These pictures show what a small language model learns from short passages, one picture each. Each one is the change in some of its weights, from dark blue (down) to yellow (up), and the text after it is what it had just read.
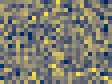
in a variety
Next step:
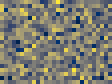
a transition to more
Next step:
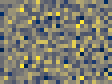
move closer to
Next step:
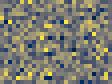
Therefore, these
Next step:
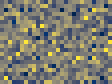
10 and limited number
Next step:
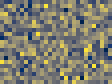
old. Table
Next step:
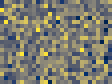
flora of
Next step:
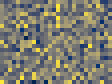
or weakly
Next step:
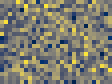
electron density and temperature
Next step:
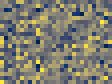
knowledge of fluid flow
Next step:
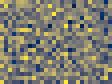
global probes of
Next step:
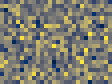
The article
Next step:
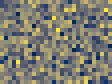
a range on the
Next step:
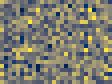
analytic approximation of
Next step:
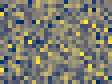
further showcase
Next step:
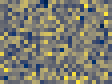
only holds for
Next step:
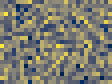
treated with different
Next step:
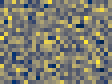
and the site
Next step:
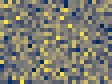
an electron from the
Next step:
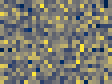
for learners to
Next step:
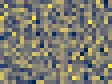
appears to be
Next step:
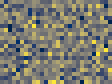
was organized during
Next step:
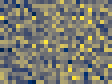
parameters to be
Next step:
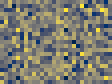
factor on the size
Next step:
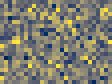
temperature than that which
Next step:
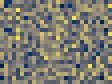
now extended to
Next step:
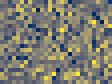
coordinates become
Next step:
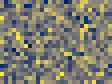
different Hubble
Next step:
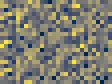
higher education level along
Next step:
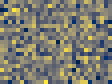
Figure 2 shows also
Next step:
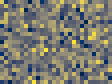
washed with
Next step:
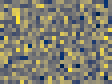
this study after
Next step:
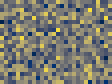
in place to ensure
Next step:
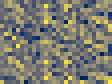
from the Mach
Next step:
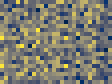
based on a very
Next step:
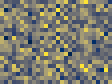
found that the
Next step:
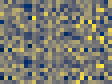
us to efficiently
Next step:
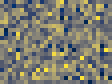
with the resolution function
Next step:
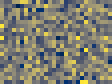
similar analytical approaches
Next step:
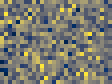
needs to know where
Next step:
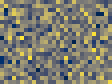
the recovery
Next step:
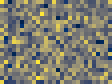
the defects
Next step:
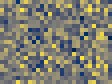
transport. \newblock
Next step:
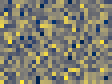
hence low densities
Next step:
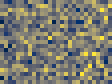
to describe well all
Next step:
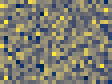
free path of the
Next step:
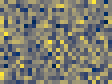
be the determining
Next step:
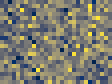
features. The most
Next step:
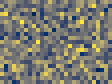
the EoF
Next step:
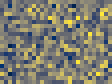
is different than decision
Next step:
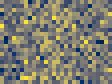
the observed dynamical
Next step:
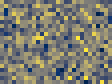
the end treatment and
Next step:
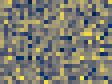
framework of IC
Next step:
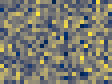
within IoT
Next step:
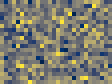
through thickness direction
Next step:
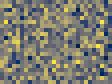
3 of many possible
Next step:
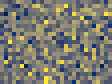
endorsed by
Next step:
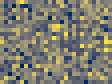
mechanism in $x
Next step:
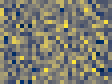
the betweenness
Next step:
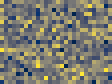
could be regarded
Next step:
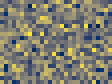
the Hapke
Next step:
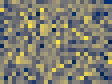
mesh point
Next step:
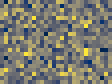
supposed to be
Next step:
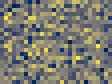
below and above the
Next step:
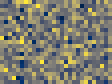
novelist for
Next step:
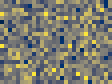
to combine them
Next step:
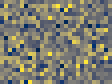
First, there
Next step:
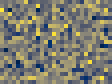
possible way of
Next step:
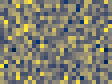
tryup <
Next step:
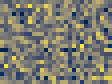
language to modern
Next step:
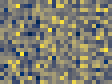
6. Low
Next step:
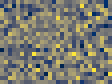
on collecting
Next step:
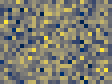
of $N$
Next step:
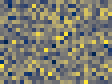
than those directed
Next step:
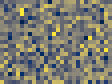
inverters are
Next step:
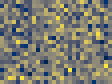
and for the absorption
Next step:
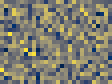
the Monte
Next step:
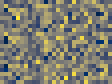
all the free
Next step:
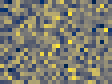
reflected. The
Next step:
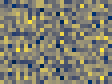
present study in
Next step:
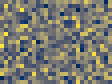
consents to
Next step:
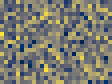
in time and space
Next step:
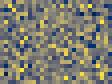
Dimension of
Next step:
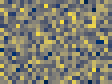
the start.
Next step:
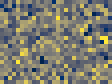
on the energy loss
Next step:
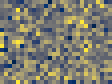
climatic variables such
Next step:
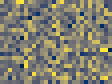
functional density is defined
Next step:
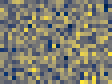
can be made natural
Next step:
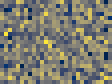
characteristic in
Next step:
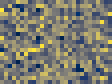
choice of evaluation
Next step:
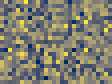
fundamental redox processes
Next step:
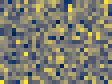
systems and markets
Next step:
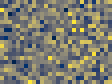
be studied.
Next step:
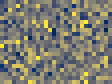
Sound source
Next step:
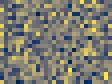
human needs and increase
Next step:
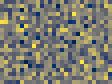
arrows correspond
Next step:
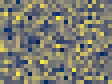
via purposive
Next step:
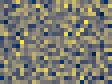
meaningful to
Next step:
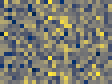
are no significant differences
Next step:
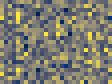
development policies and
